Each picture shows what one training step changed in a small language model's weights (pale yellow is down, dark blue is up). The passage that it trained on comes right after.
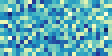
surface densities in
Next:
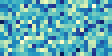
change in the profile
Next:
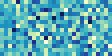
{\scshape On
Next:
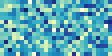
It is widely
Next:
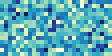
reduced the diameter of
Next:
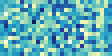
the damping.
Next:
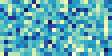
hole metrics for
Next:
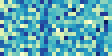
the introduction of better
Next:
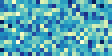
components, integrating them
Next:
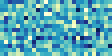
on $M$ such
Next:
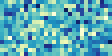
is stopped
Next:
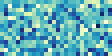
nodes controlled by
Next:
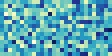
a divisor is
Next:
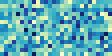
estimates were subject to
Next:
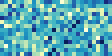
obtain species association matrices
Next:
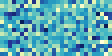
dimensional system is
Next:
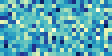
targeting the
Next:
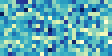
and components,''
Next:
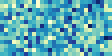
organization established in
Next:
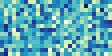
we found DECam
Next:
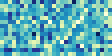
physical models as a part
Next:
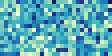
We will denote by
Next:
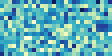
Note that in the case
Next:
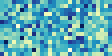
\small Ondo
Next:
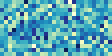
$\triangle$. In
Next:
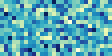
bitrate overhead
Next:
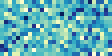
math phobia
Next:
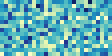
proves that \[
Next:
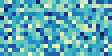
influence on employee
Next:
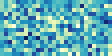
that are close to
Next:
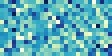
inventory management,
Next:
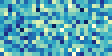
of the cool
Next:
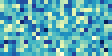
all $s$
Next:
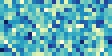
the spinorial
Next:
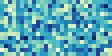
at a crossing or
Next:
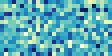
services and products can
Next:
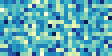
on the process, and
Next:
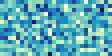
Sokol and
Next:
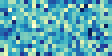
Cornell University,
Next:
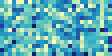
TT compared to the
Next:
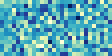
was partitioned into
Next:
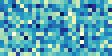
of the restricted
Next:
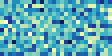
singular cohomology agree
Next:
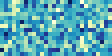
*logic of
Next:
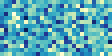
classifications, would
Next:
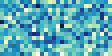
great challenge for
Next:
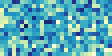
if and only if
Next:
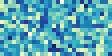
the output.
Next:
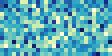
2 generators. They
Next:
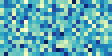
samples. Sinc function
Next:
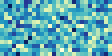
an upcoming
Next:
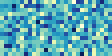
would like to compare
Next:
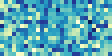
the planet caused
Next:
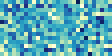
complex magnetic ground state
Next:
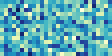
trajectories are
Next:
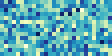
a significant relationship between
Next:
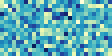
3. To apply a
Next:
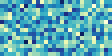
advanced search
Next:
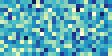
affine theory morphisms
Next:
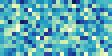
$Q$ into
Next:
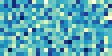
shows a spiral
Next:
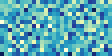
number of canonical associative
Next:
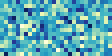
browsing time and
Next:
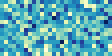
hydrostatic pressure.
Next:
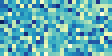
characteristic transverse scale
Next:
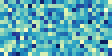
momentum space (see
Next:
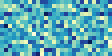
coupling, there will be
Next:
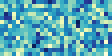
caring whether to write
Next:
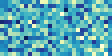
changes in the mass and
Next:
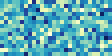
This is due to a
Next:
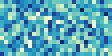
status and
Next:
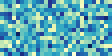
first to consider this
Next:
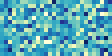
title = {The
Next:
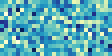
a burger,
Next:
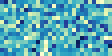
students' interaction in the
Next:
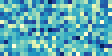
this wider family
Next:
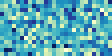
and differentiation
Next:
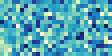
\noindent Email
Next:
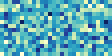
process, which is left
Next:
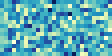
can usually assume that
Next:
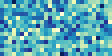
i=1 \dots
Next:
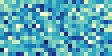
[2, Theorem
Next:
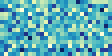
be convergent, and
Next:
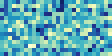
Oday Kamil
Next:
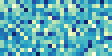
of problems in the
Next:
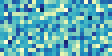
This study proves that
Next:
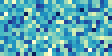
invitation and
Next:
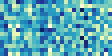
we focus our analysis on
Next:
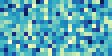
and against accidental
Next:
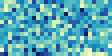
The amount of
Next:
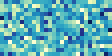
defined in this way
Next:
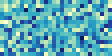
indicated that lower levels
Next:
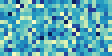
experimental data over a
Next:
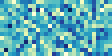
more persuaded
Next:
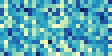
deposited on
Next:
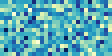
from the origin , as
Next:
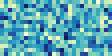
the holes of
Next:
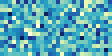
space design. Unlike
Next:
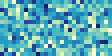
space of principally
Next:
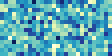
from the inside.
